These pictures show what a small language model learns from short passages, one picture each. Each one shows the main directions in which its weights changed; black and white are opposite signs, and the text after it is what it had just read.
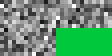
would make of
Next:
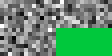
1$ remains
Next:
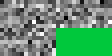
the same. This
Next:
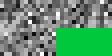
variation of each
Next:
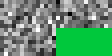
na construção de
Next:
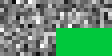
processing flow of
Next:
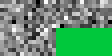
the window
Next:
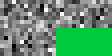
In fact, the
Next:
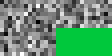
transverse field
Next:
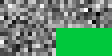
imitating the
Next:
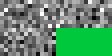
aim to find
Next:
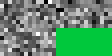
following claims
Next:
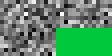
branch, the
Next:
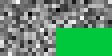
matrix} is the
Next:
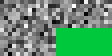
physical states do
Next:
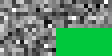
One then
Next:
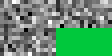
the detriment
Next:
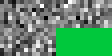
ser prolongadas
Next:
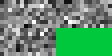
are equal.
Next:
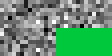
this is the first
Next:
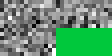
in the same
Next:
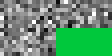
visual as
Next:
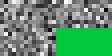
by designing the
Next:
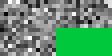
terms. The
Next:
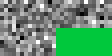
based on how well
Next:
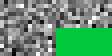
per arm,
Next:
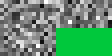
we would like to
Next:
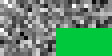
} \hline
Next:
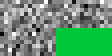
drop the
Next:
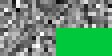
parallel positive
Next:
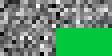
state of any quantum
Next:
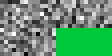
log signature can
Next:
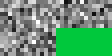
while the original
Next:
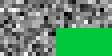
that this is not
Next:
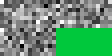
of two {\it
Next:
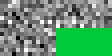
– доктор
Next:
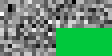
time and increased
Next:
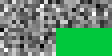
aspects of
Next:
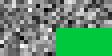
over $k$
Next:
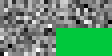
the same year,
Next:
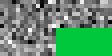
the grant
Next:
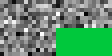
with a compact
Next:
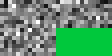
classes or 1 for
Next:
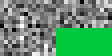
obtained in a similar
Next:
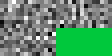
provide a list
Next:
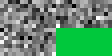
case of two space
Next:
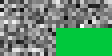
of the process.
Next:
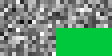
SM, as
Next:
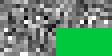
small (the case
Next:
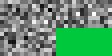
TF limit
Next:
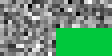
not integers,
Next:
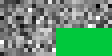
$\Omega$) by
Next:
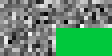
explosive transition
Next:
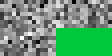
But since
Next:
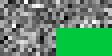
due to the
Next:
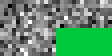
the optimizer
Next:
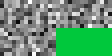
importance of both
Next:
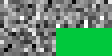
a noun
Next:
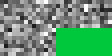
relief for
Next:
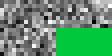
scenario has
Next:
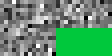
exemplo e
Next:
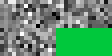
4) \times
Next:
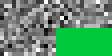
the competence
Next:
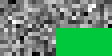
are shown in
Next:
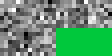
NS surface is
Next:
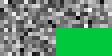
shown in Table
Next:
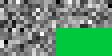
follows. If
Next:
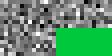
and opinions
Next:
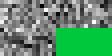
{\footnotesize $$
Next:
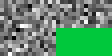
$\alpha$, is
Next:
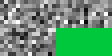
el nombre
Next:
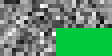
log law range are
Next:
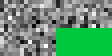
in the expected
